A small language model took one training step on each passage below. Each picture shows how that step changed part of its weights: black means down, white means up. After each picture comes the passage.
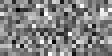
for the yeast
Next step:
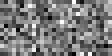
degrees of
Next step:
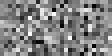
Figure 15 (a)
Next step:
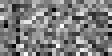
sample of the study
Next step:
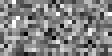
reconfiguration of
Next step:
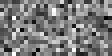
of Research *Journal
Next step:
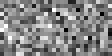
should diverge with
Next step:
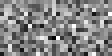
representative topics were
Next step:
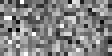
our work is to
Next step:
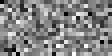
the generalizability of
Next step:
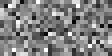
results for Stages
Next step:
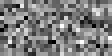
OXC 6
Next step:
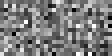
method of assessing
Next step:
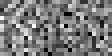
a four-year
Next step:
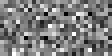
the disc radius.
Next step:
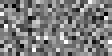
kinetic energy of
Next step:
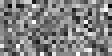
refers to the
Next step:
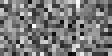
on the results of the
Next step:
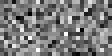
calculations, and give
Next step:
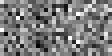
and in the data
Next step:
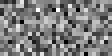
struck the
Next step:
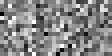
conventional models will be
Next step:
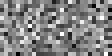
at handling modern
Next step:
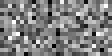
clinical trials
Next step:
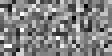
and it is also
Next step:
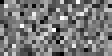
is more important depends on
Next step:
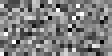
when $|h|
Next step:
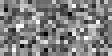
torus structure,
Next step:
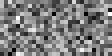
nm which was the limit
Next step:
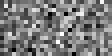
flaring event
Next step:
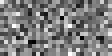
degree range. From
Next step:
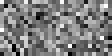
cloud data are
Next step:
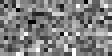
ratio, return on
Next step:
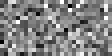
to be accurate in
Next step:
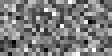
Moreover, a high
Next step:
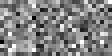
there may be more than
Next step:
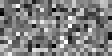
basic therapy
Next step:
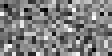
web browser.
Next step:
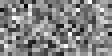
process we shall see
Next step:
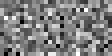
Zhou T,
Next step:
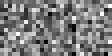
chosen detuning of
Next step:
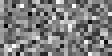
node density on average
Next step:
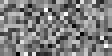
of volumetric
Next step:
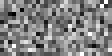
be a useful tool to
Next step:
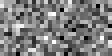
most common complications that
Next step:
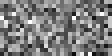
of the routines
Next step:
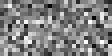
part of the career
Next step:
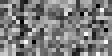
distinguishing two
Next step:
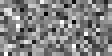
judge the
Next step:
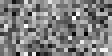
of the Aosta
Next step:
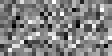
food and fuel
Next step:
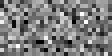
explored how a
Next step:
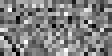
are investigated in terms
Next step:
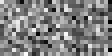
The modified gravity models
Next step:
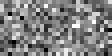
evaluated, by a
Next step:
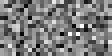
of total 13 published
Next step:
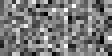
The set of properties common
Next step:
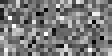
extreme events in
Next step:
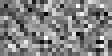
details). Spaces
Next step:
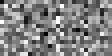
Diseases: A
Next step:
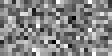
costs and technological
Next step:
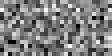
a 2-nm
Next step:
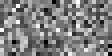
was resolved by discussion
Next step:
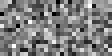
Technical competency
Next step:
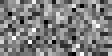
several solutions of the problem
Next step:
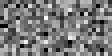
t lead to a two
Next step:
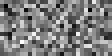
and autonomy.
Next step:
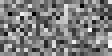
the phase $\Phi$
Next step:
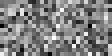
written in the following
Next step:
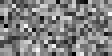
depths of
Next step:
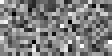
widely used in
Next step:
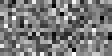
integrating the concept of
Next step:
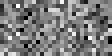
that selectively
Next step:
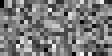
of the UK Science
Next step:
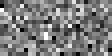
within their organisation when
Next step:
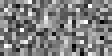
is a brand
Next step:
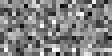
(illustrated in
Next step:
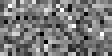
means for unconditional
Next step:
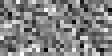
However, this parameter did
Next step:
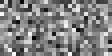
operators either bosonic or
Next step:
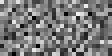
the regeneration of
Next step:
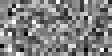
molecular weight determination
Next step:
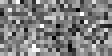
remain sufficiently
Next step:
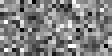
metallicity using
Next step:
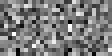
does not account for
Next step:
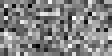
adolescence and
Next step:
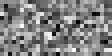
skill, no communication
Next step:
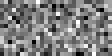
F. A conceptual
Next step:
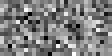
more band-edge
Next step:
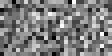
minimal differences between the
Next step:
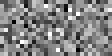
in both digital and physical
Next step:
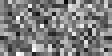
to the fact that greater
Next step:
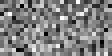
is cumbersome.
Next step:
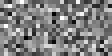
is any prime
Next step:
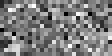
the absorption and
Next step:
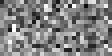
contribute to successful
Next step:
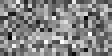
or off anytime and
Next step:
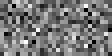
(to capture structural
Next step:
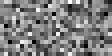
the grade VI
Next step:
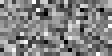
implementation. We discuss the
